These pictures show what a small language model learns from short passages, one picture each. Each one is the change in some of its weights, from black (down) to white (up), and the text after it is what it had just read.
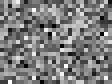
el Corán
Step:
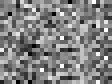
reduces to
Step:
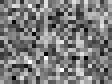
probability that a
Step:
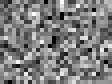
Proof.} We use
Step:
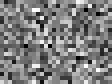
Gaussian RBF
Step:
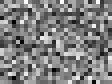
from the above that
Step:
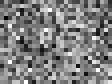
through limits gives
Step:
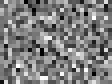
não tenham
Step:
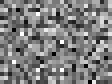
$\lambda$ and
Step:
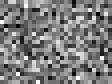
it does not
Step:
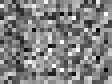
Moreover, by using
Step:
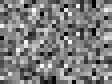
sugiere que
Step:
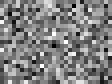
advanced in
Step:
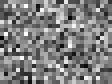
to provide our
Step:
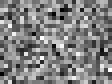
commutative and
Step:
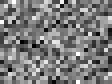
one can refer to
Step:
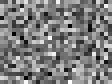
For a proof,
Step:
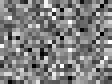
The record
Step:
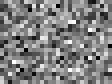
the only thing
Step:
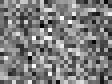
основанный на
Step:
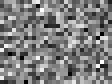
to much
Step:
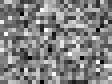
by universal
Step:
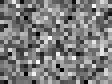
stochastic integral
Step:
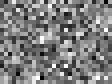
opción de
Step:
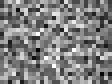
and $c
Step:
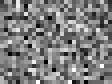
0 NCCW
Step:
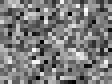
L$ be a
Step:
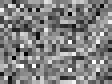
pressure field
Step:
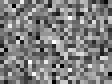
open subset.
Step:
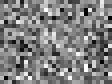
constant upper bound in
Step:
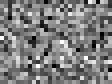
The linear sigma
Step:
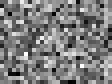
contribution to the
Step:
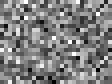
con fines de
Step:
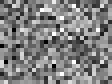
in the previous
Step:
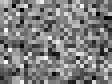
yang aktif,
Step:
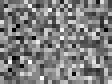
that the function
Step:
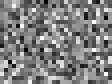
the formula \[
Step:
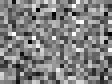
poems by
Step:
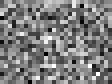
based on the
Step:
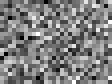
Then we have
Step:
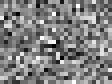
is a star
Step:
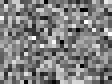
onde já
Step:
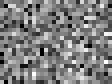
e às
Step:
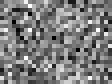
known that for every
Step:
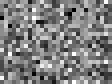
su informe
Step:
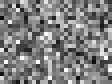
second case gives
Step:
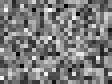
that transversality
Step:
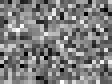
el pago
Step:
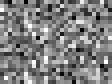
doesn't even
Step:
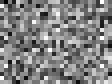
holds for the
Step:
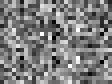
à intervenção
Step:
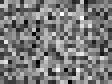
probability distribution which
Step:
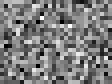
T$, respectively.
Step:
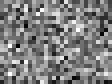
and adjacent
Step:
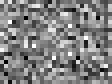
(w \cdot
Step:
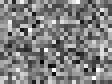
x \in
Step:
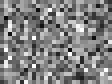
вектор для
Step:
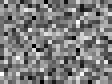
udara di
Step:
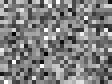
for morphological
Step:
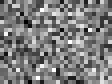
the tensor
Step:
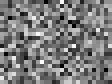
Then we can extend
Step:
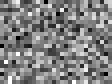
A fost
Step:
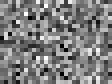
provided a method
